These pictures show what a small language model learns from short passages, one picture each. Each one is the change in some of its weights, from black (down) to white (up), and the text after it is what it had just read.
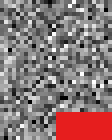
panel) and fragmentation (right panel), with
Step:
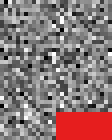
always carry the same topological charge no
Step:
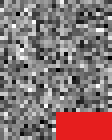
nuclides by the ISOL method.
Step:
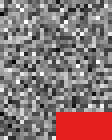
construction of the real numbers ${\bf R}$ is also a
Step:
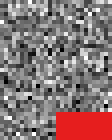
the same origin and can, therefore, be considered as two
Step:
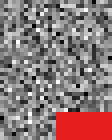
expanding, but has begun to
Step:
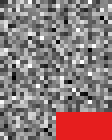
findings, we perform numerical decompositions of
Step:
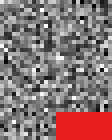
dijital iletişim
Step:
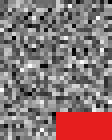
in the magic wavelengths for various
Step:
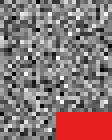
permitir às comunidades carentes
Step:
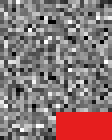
this case to describe our simulation procedure and to
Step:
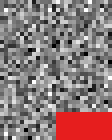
Durch quantitative Befragungen
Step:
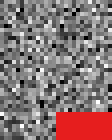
and through which unfocused light radiated
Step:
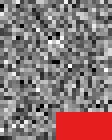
especially in the aforementioned
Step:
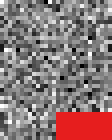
that is, $C\subseteq f(C)$. It
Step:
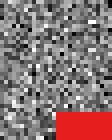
$\ell(\alp)$ of codes
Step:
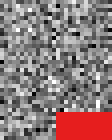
$g_i$'s, we generate
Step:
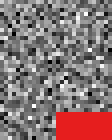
with the Morse indices of the bubbles
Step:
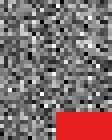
افرادی کمک
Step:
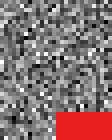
lower orbital or $\tilde{\Delta}_{\rm
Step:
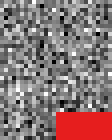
acervos de bibliotecas,
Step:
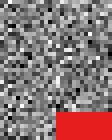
$\cC$-toral connections. Moreover,
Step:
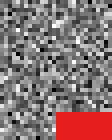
significantly to the network's ability to have higher
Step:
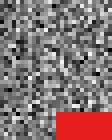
with respect to $x$ and $y$, defined
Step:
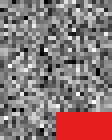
(Aritonang, 2005). IPA
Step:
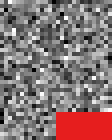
for one external $\FFn$ line.
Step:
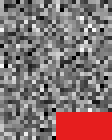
\newtheorem{theo}{\bf Theorem}[section]
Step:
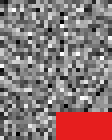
to different platoons, the experiment was free from the
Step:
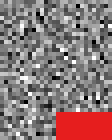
signatures behave continuously in the space of
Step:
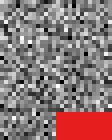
particular the institutions participating in the
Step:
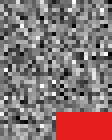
compared with PSO and other improved
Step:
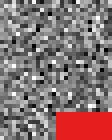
on this visual inspection, the most effective
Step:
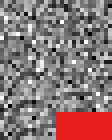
tilning rolini tadqiq
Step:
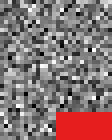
construct a basis $B^0$ for
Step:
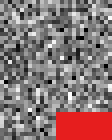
higher-$T_{\rm c}$ superconductivity
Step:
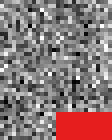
is crucial for our argument. \bigskip
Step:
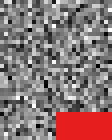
cm^{-1} diduga berasal
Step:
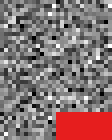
result can be modified for $X_1,
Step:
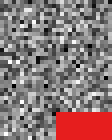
materiales del patrimonio
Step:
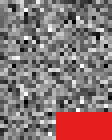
\end{alignat*} $\mathbf{Step
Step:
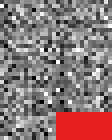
веригата на доставка,
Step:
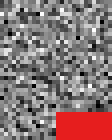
the mapping $f\circ\iota_\zeta$,
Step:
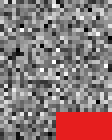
финансовом секторе,
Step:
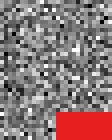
Adana’da doğmuştur.
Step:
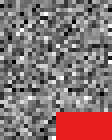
prime unless $m_0=1$. Therefore
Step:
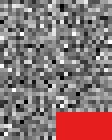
o'z imkoniyatlaridan
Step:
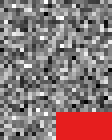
xizmat ko'rsatish sifati
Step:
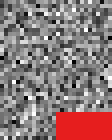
$\ge\pi$, then the condition formulated in Proposition
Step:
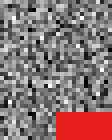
To establish the existence of infinitely many perfect
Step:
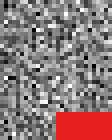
have \begin{equation*} \lim_{r\to
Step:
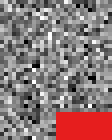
This is a modification of the usual Hermitian
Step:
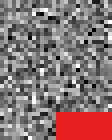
Merendam kaki dengan air
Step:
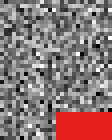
y experiencia. Se trata de un
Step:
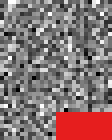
these points the character of the solution can be investigated
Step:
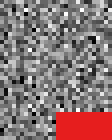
\otimes 1), \end{equation}
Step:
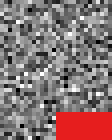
Let us consider a system consisting of two particles
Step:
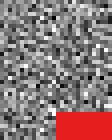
de dragagens consecutivas que
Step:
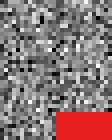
in 3.6. More precisely let
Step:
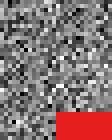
initio} effective interactions should be
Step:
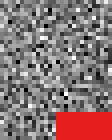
$ the single species will gradually establish at
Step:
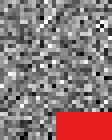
accrue a systematic error
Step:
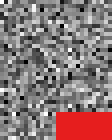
that the first round force $x\to
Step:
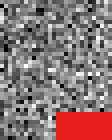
$s$ gives a subsheaf ${\mathcal
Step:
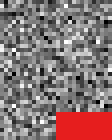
with a C\# and ASP
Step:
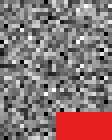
verwijderen van kogels en
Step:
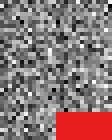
ўзида ифодалайди.
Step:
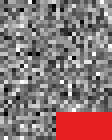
Links} \makeatletter
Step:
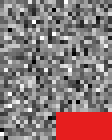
on the other hand, a number of distributions
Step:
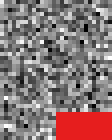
the variable block corresponding to $u_{i}$ such that
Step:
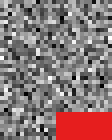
formado por um padrão de
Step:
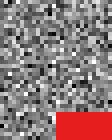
this purpose, we use a pre-trained
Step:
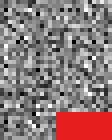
\rightarrow (k,l) \ominus
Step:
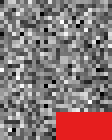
listy i pamiętniki
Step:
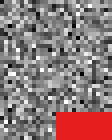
run up to a possibly extended-valued
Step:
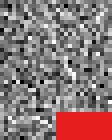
$\tau_n\to+\infty$ such
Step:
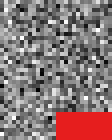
$\gamma\,$Dor stars. For all of
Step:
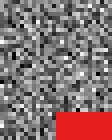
necesitan las plantas para crecer... Se
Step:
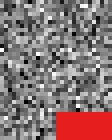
further understanding. In this context we are
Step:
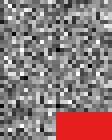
подолати біологічні
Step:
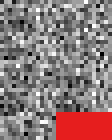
епіцентр творчих
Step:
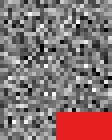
on $\mathbb R^d$ and the point mass at
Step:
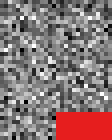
în Tabelul 1. Tab.
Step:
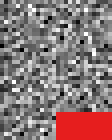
trebaš zauzvrat
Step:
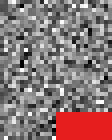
endurance problems in flash memory. We consider
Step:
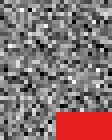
the points, which are non-singular both on
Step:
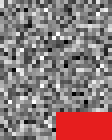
Sanderi Gabriel Albuquerque
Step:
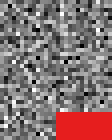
Resonator B with $F=34\%$ could
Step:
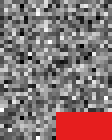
presence of external fluxes. However, the
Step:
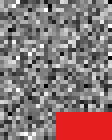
fm^{-3}$ and the potential depth
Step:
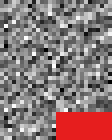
8. Milky Way &\quad
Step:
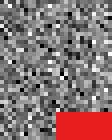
BibTeX string definitions and
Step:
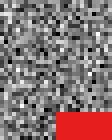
hamkorligi bolaning
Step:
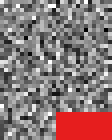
In addition, we have compared crystal structures
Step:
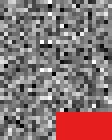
method are the solutions of the following system of equations (for
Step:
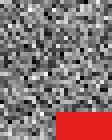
perhaps, fortuitous because of our
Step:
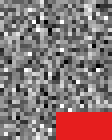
program (Landesoffensive zur
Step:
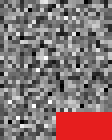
peak period of each and every day of
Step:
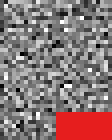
of special evaluations of the Wright function
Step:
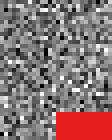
Turkistonda 1917- yilda
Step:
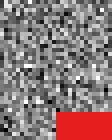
Reautorização da FDA de 2017
